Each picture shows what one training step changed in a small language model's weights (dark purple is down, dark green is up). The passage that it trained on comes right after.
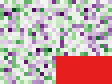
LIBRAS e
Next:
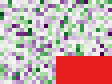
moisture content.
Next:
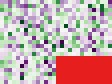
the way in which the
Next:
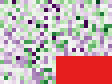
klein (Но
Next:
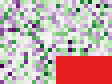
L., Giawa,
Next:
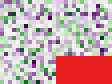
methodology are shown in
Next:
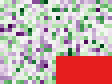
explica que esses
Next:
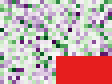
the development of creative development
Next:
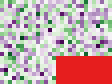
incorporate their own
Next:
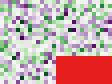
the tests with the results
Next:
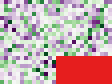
tuxumi bilan
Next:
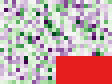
theorie dan ook
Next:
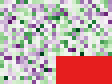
antioxidants to
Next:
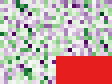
was revealed by
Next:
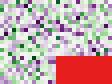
rivayete yer
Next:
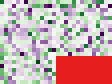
van het eigen
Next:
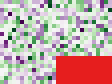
o poder público
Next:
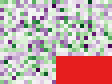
US, BR,
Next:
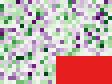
In order to compare the
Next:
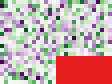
nos lleva ahora
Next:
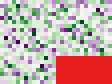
vivir. Esto
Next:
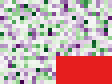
uma educação como ato
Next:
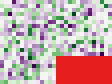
relectures. À
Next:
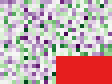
observed both in the species
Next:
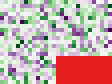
și dintre
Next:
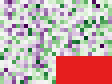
reaguju na
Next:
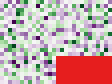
thesis Prague,
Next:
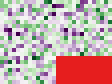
of others,
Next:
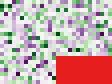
to the application’s
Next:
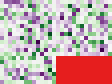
sampling permits would
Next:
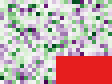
процес критичного
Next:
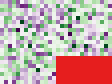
the Time entities
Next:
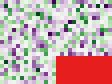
сражений. -
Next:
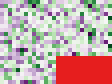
Summary Results
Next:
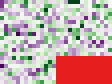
is to help learners
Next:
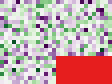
и чувственностью
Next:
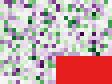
da autolesão,
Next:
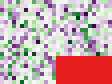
keep short]
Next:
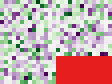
(k) orasidagi
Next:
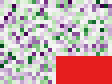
ascension and
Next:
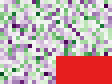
Россию было
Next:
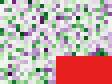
Douglas firstly
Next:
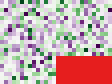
into both a library
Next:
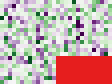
en razón de que
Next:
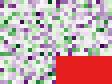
Europe are organised and
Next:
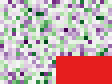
Std deviat
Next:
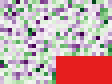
in the pharma
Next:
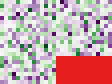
shakllanishida muhim
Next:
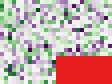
of filial relationship and the
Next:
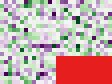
emotionality, during
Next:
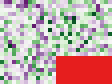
de la revisión
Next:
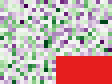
no tempo. No
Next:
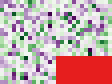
when the target makes
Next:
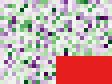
challenges in implementing
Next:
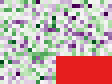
Muslims against
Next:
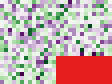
with conservative physical
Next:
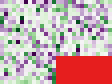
the former United
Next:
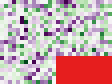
will be crucial in
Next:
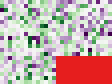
Asoschilar odatda
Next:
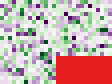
to justice and
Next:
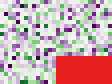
Lénine et au
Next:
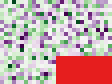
all the contaminated and
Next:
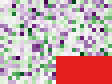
seen in Kim
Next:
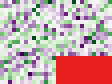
літератури -
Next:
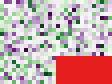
energy sources and the process
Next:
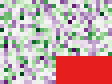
has been developed. 1
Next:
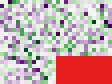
girl. The
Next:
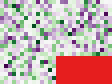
various performance metrics,
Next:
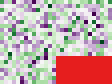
arts” that are
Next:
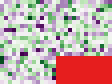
otro lado, hay otro
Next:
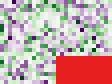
the novels of the
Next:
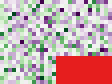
технологиялари ва
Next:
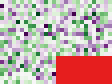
faire advenir une
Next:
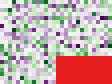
- Administrative and
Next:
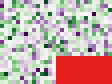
cost effective alternatives to
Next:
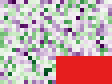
& SECURITY
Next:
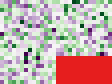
the relevant methodology to
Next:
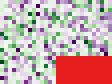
читатель имеет
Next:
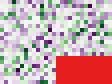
materillari va
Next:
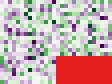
fat and fatty
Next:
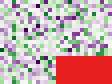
and Iril river
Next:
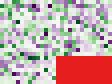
the above conditions (Table).
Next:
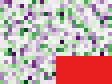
compared with those reported in
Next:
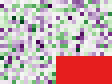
a subject, all the
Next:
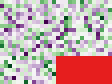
number, alignment and
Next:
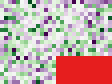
sinnvoll ist.
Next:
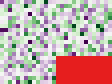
futures, open
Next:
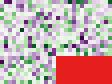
point. In this work,
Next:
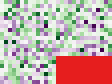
Инвестиции в
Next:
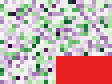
In grease sample
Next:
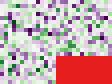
of Delivery The
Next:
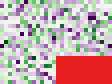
K-12 children,
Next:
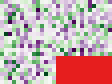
means management of learning process is
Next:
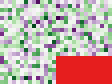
y LC se calculó
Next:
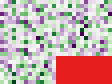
organizmdagi turli
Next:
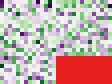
uplift force
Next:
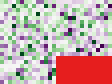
- Ukrainian
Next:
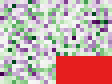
que se presenta un
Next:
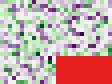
and treated water has
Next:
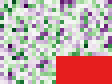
rivojlantirishga alohida
